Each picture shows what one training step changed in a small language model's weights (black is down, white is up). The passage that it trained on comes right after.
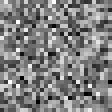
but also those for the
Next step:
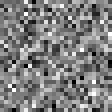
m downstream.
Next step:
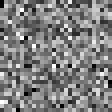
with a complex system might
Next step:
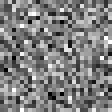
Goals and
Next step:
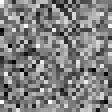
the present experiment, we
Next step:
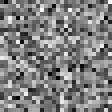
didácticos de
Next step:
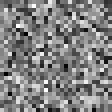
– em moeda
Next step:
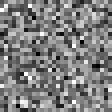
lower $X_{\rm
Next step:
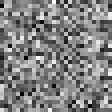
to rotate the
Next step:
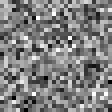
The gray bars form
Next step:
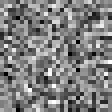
É muito
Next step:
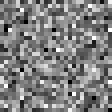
reflection fraction of
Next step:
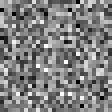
frekuensi yang
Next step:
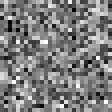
ijs komen.
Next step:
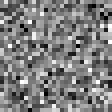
biz tadqiq
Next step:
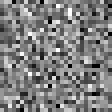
and Business
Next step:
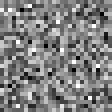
sére a
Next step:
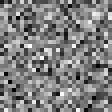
cases of acute
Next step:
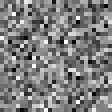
kelgan nemis
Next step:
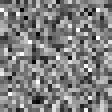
bilan bogʻliq
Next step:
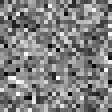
all loops can be
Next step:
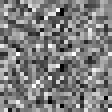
number of users,
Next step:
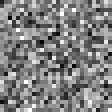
the signal information is
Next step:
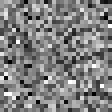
each epoch.
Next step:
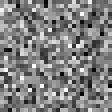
same underlying sky signal including
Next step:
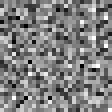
we display the behavior
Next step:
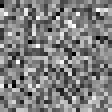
be the same when
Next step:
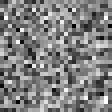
reasonable region of parameter
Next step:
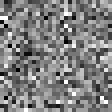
the molten film
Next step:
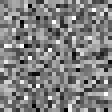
colour- and
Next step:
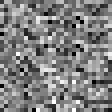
função tornando
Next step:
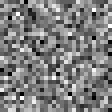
kinetic term $T$
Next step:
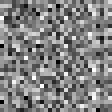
Brasil, Poder
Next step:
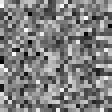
کے وقت
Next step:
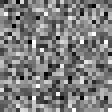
analogous to how
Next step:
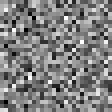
Revealed by
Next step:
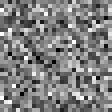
tashkiliy shakllarini
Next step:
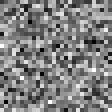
a transverse polarization has been
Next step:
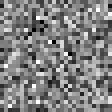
to the Lamb shift
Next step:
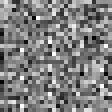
The first few numerical solutions
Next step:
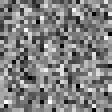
una preocupante
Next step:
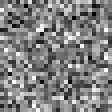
и интересные
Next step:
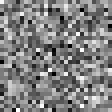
in planar physics,
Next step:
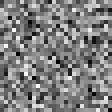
the whole system to
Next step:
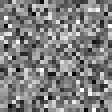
bars of GRBs
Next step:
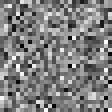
documentation system like
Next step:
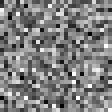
both early reflections and
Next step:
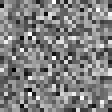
to demonstrate such a
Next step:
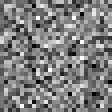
upper and lower panels of
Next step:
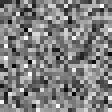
range. In addition,
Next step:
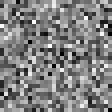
represent a reaction is
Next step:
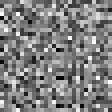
free boundaries, is
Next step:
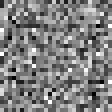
the pump wavelengths
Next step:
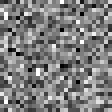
signs of the
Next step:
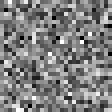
superconductor with a
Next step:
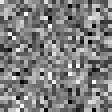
Niska <input
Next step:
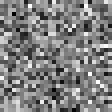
tarjimasi tahlil
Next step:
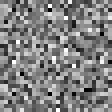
Innovation in Science
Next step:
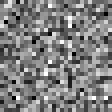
manutenção ou
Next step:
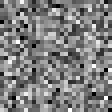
pixel value ensures
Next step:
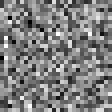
the new state which
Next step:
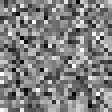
aunque podemos
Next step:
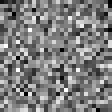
relieve la
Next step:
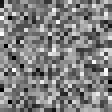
through the matrix element of
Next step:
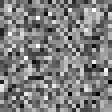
and the amplitude.
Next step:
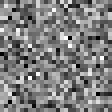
From Table~1,
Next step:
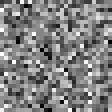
исследований были
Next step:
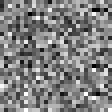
is the case at
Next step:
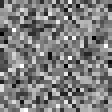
on the above, we
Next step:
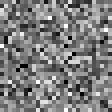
gives a novel,
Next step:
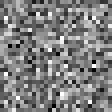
main topic of this
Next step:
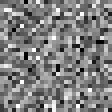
veri seti olan
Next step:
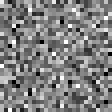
pokligi va
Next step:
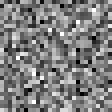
model is characterized by
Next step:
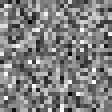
étude apporte
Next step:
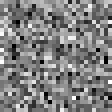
tabanında da
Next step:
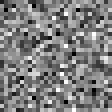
7 Fonte:
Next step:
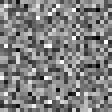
Figure 1 range between
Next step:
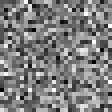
variance. This
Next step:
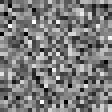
du bassin
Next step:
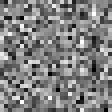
mean-field approaches,
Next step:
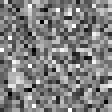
y las memorias
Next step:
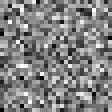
only a chance
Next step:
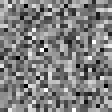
18-year cycle,
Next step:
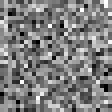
casi nada de
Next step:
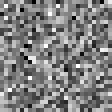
8 predictors selected
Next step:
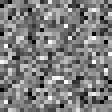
equation of motion with respect
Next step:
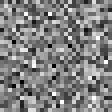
and structural characterization
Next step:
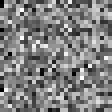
with a higher proportion
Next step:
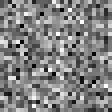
additional EPs and
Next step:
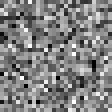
other. This differs
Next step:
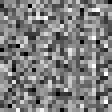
we also display the
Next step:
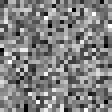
recognition that the
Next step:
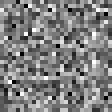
Тук е
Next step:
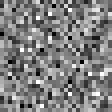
and then find the
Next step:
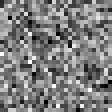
the fluctuation theorem
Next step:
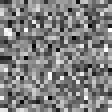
\le M$) and
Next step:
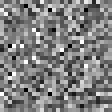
АПК» в
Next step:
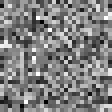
to the original base
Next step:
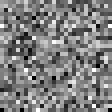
maktabga borishni
